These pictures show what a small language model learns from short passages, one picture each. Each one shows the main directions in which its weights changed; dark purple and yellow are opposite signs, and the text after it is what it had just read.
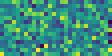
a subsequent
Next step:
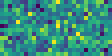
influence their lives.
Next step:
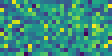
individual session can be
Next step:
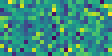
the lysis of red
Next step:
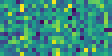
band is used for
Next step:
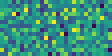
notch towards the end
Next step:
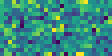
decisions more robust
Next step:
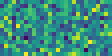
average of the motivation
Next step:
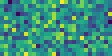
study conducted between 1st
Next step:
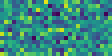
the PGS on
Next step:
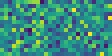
cross section used in the
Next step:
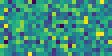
stations is affected
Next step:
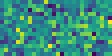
the desired temperature by
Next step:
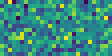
& \mbox{if
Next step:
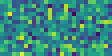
for the management of
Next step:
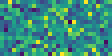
lattices that rely
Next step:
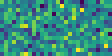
knowledge management, then
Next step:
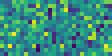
for the addressed problem
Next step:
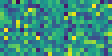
calculating the value of
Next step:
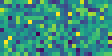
this year, is the
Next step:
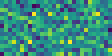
numbered as
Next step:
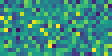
gate set for
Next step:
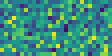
where the outer code
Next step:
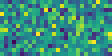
contrast, however, the
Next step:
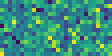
article, Kent
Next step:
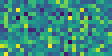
cluster ages, and
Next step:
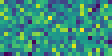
mentioned assumptions
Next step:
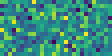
(or two) of
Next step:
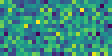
develop creative skills,
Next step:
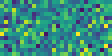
The average classification accuracy for
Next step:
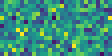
S/ N Items
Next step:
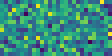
the low absolute
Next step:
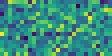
in Int Clin Med
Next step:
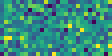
the channel coefficients, only
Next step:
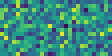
patterns are employed
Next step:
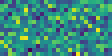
4 Responsible
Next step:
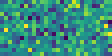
however, the precision
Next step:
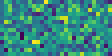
the proposed WGF
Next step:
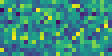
have an effect on the
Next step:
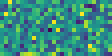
also important to give students
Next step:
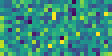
time is in using these
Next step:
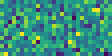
van der Waals
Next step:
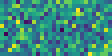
higher energy threshold
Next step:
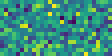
That is why we
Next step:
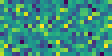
plunge in
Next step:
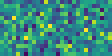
promoter of
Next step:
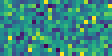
for the number of
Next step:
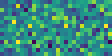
displayed in
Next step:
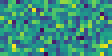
as derivatives of
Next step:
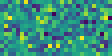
II: A
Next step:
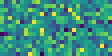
to dominate the standard
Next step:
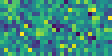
NCJT channel
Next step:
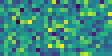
volume symmetry energies,
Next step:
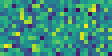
approximately $4\%$.
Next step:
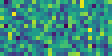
which corresponds to the
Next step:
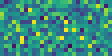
certain direction so that the
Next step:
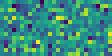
speculate that the
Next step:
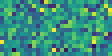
the array that can
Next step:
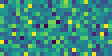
nebula require a
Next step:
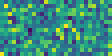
of voice and
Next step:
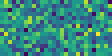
current trend of global
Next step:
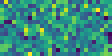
investigate whether the
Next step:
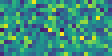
centers. The
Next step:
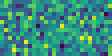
full generation of
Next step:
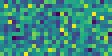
offer a more
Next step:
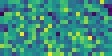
the Cresci
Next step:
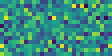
incompetence is
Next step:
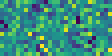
to flooding in
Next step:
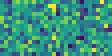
the sample workers who
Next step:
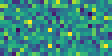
GNSS or
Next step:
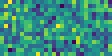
control index and 60
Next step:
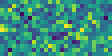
who have previously
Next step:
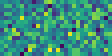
by the Korean
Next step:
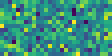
simulations and showed that
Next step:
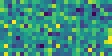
collected from the social
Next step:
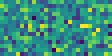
was expected to also care
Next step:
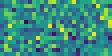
Consequently, the
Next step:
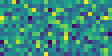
manifest in the
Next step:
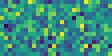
controversies &
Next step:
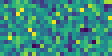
c.c. K
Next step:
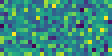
\sin n\omega
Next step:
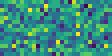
phased out in the
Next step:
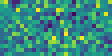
Label data.
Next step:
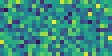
others that there is a
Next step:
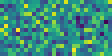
first study its crossing
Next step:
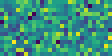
a one-dimensional
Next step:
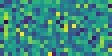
By clicking on
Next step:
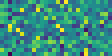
called 'dead
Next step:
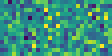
seen in the last
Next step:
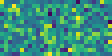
with high-resolution
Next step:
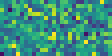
the foot region
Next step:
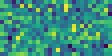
on the importance of
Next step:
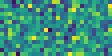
on the platform because
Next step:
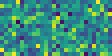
electronic messaging
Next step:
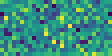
alcohol abuse
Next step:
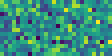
unreliable information
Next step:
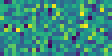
also allows for the
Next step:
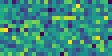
SO age and
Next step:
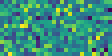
\sin \theta
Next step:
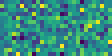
is quadratic
